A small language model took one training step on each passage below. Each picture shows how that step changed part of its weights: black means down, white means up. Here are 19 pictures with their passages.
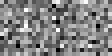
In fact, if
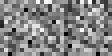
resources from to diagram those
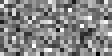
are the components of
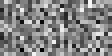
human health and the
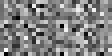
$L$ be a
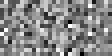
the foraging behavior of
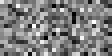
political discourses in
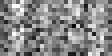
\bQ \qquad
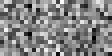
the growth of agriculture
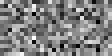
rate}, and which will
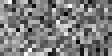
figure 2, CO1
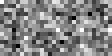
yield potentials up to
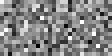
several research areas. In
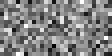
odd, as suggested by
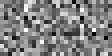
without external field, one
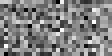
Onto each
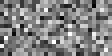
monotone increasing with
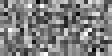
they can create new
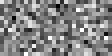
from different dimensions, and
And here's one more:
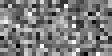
The thermodynamic model
